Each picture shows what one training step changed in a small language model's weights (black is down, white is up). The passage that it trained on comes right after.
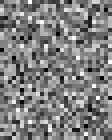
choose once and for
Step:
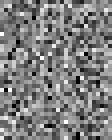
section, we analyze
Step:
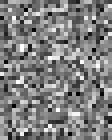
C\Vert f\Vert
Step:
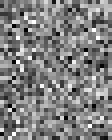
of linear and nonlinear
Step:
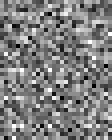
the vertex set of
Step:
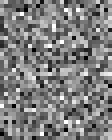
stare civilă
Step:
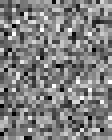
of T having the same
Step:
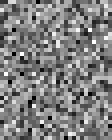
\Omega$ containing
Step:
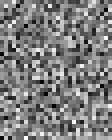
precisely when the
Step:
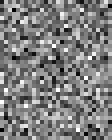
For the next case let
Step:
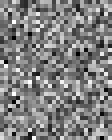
de conservación del
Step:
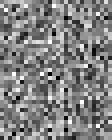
Te sientes
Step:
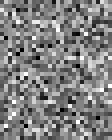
comunidade de
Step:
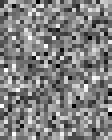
\right), \quad 2
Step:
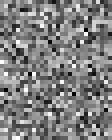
if $x\in X
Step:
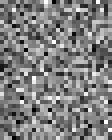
of principal
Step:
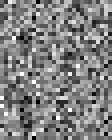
\Delta_j =
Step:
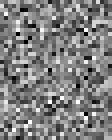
For any $g\in
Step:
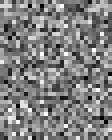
do *kefir*
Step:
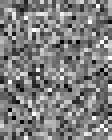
a previous paper
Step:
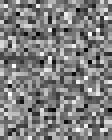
na pesquisa
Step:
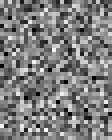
is the outline of our
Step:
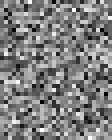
унинг оқ
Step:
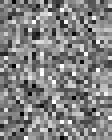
hukum dan isi
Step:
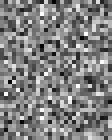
where the first map is
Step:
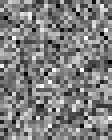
$-\varepsilon$. We
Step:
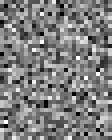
unlike the toy
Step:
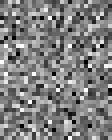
box $B$, as
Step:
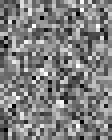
M_P$ with complex
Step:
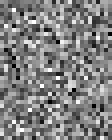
of aperiodic order
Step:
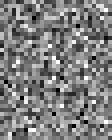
monodromy about
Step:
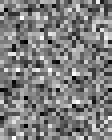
katta ilhom
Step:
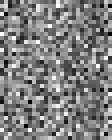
AO TEMA
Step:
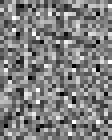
Tampoco ha
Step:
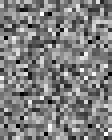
the argument is the
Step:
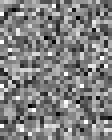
But there are other
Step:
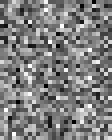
Anick automorphism
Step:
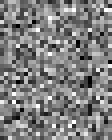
Without loss
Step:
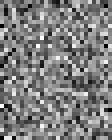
that the equality in
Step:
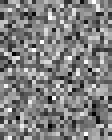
of non-trivial finite
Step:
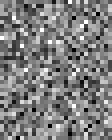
schemes deteriorate
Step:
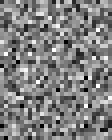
4 fasst die
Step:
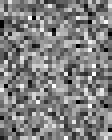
this study, we
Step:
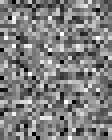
rod uchun
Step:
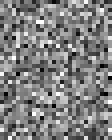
define and explicitly
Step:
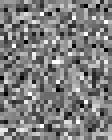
the cross-section
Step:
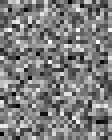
and $\widehat Z$
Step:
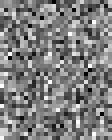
using condition (P), we
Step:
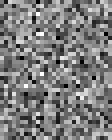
\geq y) \leq
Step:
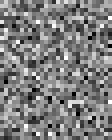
projective resolution and
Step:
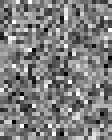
З метою
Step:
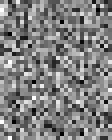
validation of the
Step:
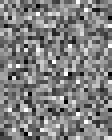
do resguardo
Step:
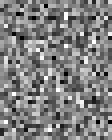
a cuidados
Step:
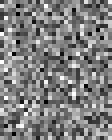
purpose of this
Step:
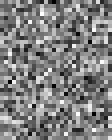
where the geometric
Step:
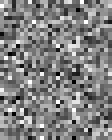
yang bersifat
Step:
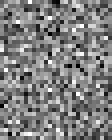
тем. На
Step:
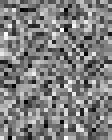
also note that in the
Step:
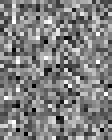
Ker pa je
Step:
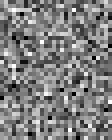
Pérez, que
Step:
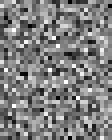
Third Culture
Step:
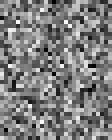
groups (Proposition
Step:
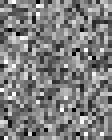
\begin{lemma} Let
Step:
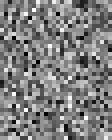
simbol, di
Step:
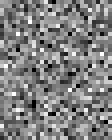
are then intermediate
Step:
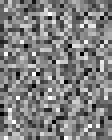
is statistically
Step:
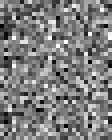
uses geometric
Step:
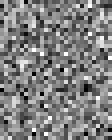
desempregada e
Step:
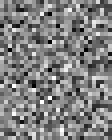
the classical local
